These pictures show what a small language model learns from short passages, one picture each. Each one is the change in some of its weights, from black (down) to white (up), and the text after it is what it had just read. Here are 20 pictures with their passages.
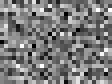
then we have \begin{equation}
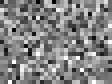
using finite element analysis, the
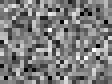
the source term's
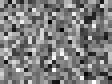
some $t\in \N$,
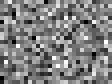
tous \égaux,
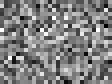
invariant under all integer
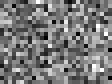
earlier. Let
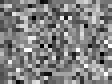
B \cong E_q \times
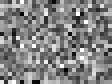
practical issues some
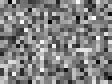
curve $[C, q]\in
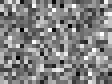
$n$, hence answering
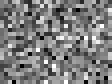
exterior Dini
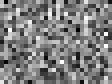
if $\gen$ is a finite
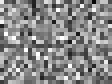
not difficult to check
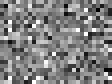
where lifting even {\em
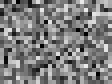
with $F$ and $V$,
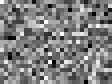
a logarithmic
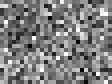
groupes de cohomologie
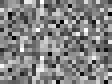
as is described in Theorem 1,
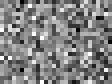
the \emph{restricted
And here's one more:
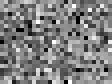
true for $n=1$.
